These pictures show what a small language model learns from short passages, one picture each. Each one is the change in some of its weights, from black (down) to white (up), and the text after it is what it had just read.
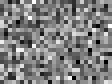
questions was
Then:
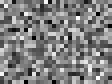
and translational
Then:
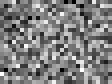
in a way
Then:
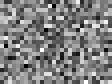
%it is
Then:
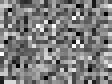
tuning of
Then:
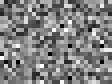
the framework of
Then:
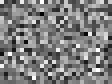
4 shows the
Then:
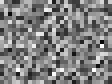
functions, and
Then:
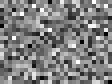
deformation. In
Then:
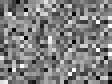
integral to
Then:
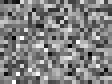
of the system are
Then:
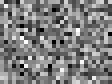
possible to evaluate
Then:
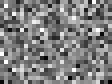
can infer the
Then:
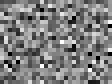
dependence of the
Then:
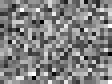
in soft
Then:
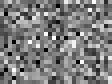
outcomes between
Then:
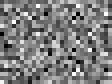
tests such
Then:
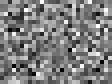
locations and
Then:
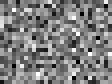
deformations are
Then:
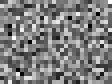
each sample,
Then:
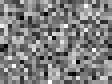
related to the
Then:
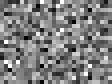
presence of
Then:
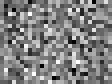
in interpreting
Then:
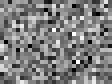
showcase the
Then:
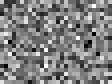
the Hα
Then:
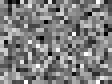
ceases to
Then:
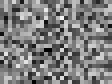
over *all
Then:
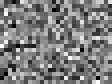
density contained in
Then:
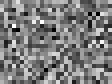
indicator function for
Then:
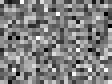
subjecting the
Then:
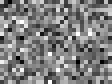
$M$ is
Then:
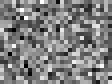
execute complex
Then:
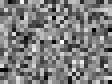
is a property
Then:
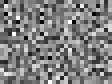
a series of
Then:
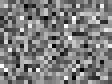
ramp in the
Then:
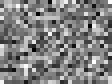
on the dimensionality
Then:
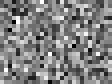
\quad R =
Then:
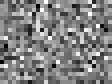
mK. The
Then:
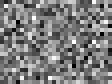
the probability curve
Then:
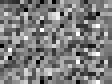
physics. It
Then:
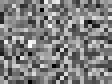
known as a
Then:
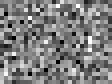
disk for different
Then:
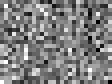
a transgression
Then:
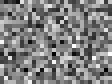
of the correlation
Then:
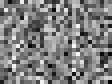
is given by
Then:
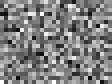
of running
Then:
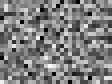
code} The
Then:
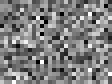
into account
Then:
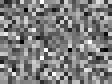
a DM
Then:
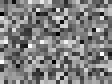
A, we can
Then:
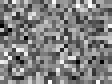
$V$ as
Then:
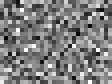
power spectrum as given
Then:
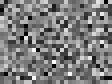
found the following
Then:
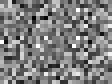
he tried to
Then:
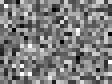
possible to add
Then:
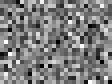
panel of
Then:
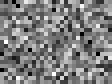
From equation
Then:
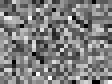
These mechanisms
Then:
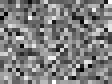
analytically in the
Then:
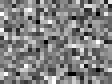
associated with the
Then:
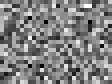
the cosine
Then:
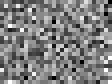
is analyzed
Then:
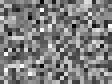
both topological and
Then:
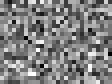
Space and
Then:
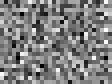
In order to obtain
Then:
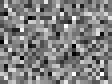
ratio, we
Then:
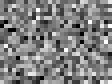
by %In
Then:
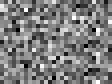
bound proton
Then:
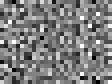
total derivative,
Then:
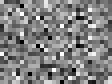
in ref.
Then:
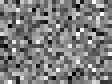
case). No
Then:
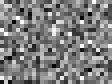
small polarons
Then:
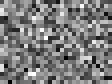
to the spectrum in
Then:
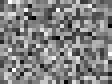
expected in
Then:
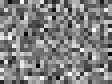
is very different from
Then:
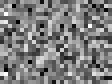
the absence of
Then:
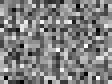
motions introduced
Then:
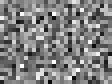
symbols are
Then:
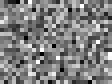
and to maximize
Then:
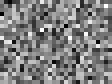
we have obtained the
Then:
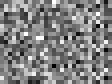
orientation of
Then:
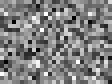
studies the
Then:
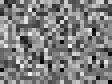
the nuclear
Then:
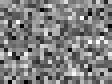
neutrinos we
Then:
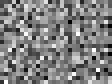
following form of the
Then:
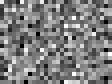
modes which will
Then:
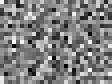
defined as \be
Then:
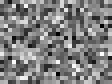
$\delta$, as
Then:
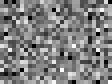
Fermi energy
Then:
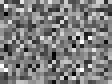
present in the
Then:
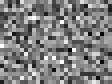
other features,
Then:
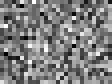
figure 1
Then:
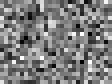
mix with the
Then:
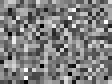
any subset
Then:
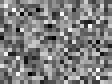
fixed by fitting
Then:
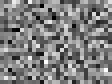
of ac magnetic
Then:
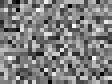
of their leading
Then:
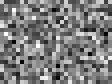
denotes the
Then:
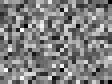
was poorly
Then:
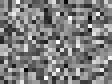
the twisted
